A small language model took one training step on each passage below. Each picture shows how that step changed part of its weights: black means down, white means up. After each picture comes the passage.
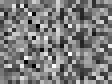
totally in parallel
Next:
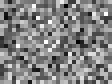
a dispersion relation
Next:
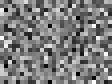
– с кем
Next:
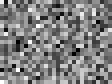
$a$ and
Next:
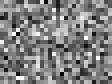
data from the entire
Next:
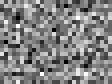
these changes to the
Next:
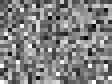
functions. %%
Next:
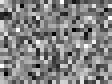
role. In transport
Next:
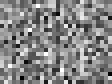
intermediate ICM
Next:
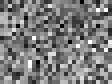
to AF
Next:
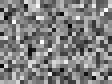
discussed in \
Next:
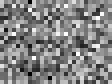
of DM in the
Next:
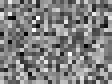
summarized by a
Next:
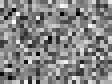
over $x$
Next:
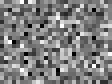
pada edukasi
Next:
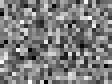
higher pulse
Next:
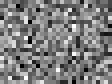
and climate
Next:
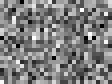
we analyse the
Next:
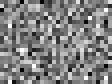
involves a
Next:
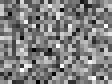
positivo do
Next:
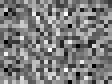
is equivalent to the
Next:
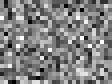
intensity variation showed well
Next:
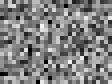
shown for the
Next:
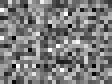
is performed on each
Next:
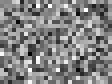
laws}, which
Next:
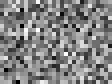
particle crossing the
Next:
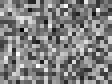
a ordem
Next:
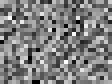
como la falta
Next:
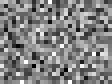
it is important to
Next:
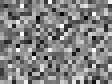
contenido sobre
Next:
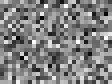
a la persona
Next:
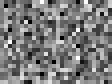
отличные и
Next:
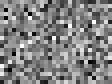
et al.
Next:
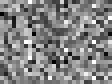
services. It
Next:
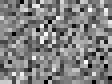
De igual
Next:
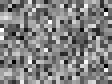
da UC de
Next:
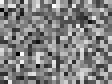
determining the work
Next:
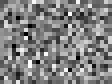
sufficiently close to
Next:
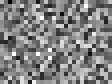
translation operator instead
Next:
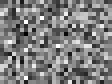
were detected with
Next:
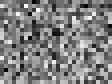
the constriction
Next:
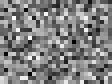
model. The estimation
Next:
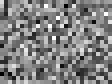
y los países
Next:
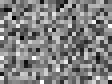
de la cultura
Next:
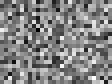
sem qualidades**.
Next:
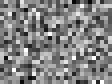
two generators as
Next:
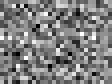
mainly on training
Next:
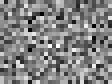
collective modes in
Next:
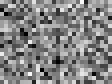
by the high
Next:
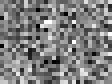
whose spurious
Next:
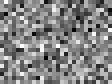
Institute} }
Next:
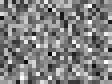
flat and asymptotically
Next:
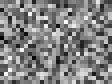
by the BS
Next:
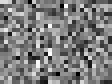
pod kątem
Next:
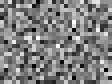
da Fonte
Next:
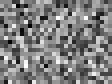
proposed with this
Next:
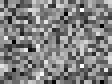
we are able to
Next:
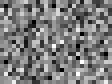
образования и
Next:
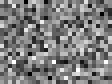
gauge group of the
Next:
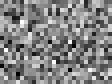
due to the
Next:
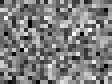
boshlaydi. Bu
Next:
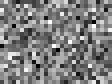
= may, volume
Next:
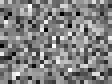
data set to test
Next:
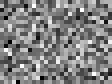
to demonstrate a continuous
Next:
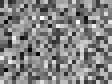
the asymmetric
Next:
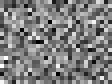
base para a
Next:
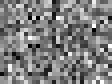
à realidade das
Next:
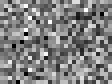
values. The other
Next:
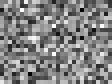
which we are
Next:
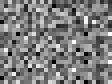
as merely a
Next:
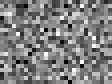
matter exists with a
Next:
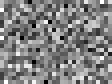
de dados entre
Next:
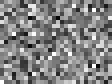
stages of
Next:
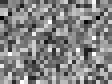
procedure, resulting in
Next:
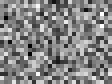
masks and class
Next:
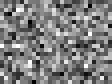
those required to transform
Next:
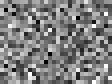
у с.
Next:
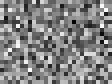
Wino at
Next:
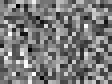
including selecting the
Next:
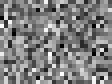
general que podrá
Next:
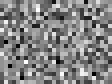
the different type of
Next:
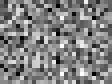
above the mass
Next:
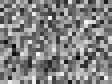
contrast, in
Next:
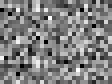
assume the profiles all
